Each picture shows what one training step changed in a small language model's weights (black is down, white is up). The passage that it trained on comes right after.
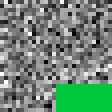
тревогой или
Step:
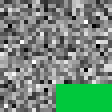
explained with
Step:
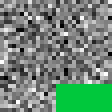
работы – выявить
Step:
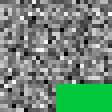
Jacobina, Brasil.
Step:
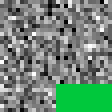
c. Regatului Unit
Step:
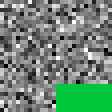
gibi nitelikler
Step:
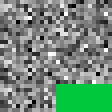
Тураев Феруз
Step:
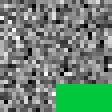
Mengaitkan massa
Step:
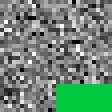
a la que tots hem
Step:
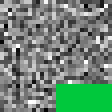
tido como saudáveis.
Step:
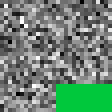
davom etayotgan
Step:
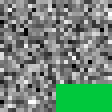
demoqqa asos beradi.
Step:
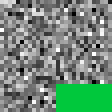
utilisateurs d'une
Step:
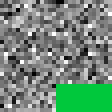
с атрибутивной
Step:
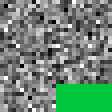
siap dengan harga yang
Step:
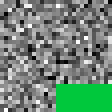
demarca os limites
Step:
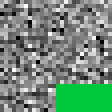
основы конструкции
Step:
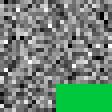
tamamen İngiliz
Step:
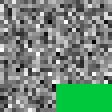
Terng & Ahmad,
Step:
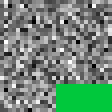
від подальшої участі
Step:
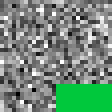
das principais causas de
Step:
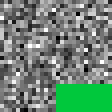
- 2b. Tidak ada
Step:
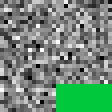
mitigable o en
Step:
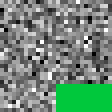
раислигида 2020 йил
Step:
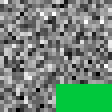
Notions fondamentales et
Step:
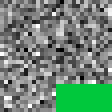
учреждения культуры
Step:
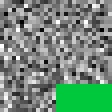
avec l'estimateur du
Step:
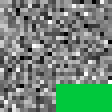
o decorrer da pesquisa,
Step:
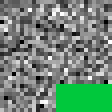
pour d'autres en plus
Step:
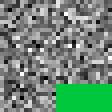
mixtes occupent
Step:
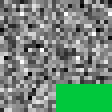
"jilovi bo'sh
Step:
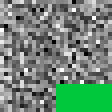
Bildung (BPB).
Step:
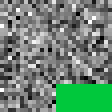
Leylâ ve/ile
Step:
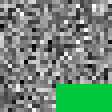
sifatida taqdim
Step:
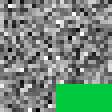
la formación de líderes
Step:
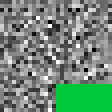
tili va ingliz
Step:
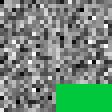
Baden Württemberg
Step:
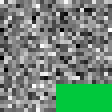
[Internet Marketing
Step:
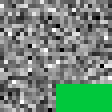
docentes de la institución como
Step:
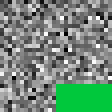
im Säulenversuch im
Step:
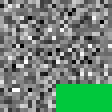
Informal ta'limning
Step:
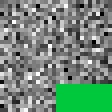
& Султанкулова,
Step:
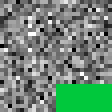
(Koehler et al.
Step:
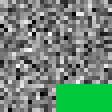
jenis penelitian
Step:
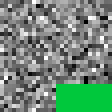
testemunho da sua vida
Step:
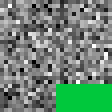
Ayollar qizg'in
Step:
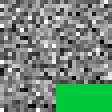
requiere ajustarse
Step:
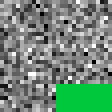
р. в Україні
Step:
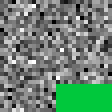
& Suparmono,
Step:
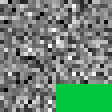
важным шагом в
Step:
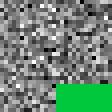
di kota besar seperti
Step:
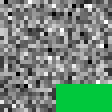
varajast koolist
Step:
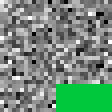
ir paātrināt
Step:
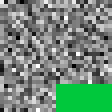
histórico-artístico. En
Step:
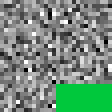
оқ спандбондда
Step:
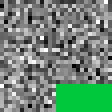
poza galerie i
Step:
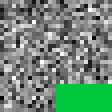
identifient trois composantes
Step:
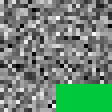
ichki poklik va
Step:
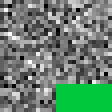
Tiorfan, Prolive e
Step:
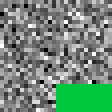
e insights, assim:
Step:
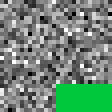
jismoniy tarbiya
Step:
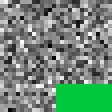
pues los costos de
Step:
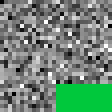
degradados em virtude
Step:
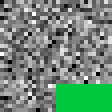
строения пласта,
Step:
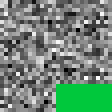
dengan berbagai cara
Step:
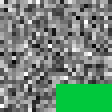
Phil Macnaghten
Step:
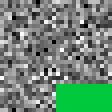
menampilkan Telaga
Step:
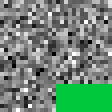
трехфазным током
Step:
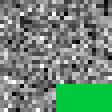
de l'audit*,
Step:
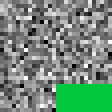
дизайну, а й
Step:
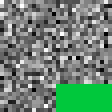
por duas mil aldeias
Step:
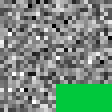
inventários realizados pelo
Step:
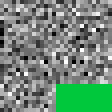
can be conducted in the
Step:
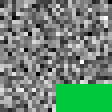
the obtained residues
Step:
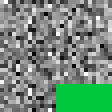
Corta Carlés
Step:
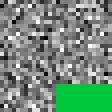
jetzt müssen wir
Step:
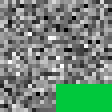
uma relação direta entre o tempo
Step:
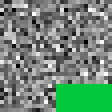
compor suas carteiras, ou
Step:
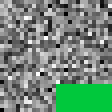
году. Место,
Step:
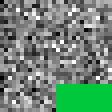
color del pelaje) forma parte
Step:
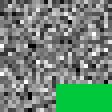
oladigan yoki o'z
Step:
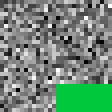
uzmanība ir
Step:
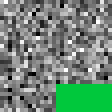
бўлиш, энг қийин
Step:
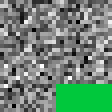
щільними, мали
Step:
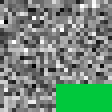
последние три
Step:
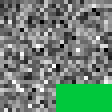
ise asıl olarak
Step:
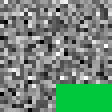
шаклланган полвонлик
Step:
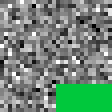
a partir de quinua
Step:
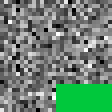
til bo'yicha
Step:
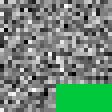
Bu jarayon murakkab
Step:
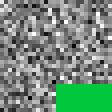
state provision with
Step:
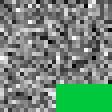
objetos que pueden
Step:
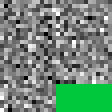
ВТО. Такую же
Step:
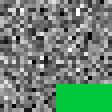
Economy Makes Us
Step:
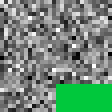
su valiosa contribución a
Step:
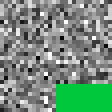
do primeiro modelo; a
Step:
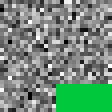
Lecturer Tashkent
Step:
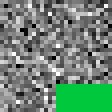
se, quando e dove
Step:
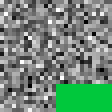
не только политической
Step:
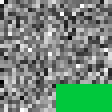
va Husayn Boyqaro
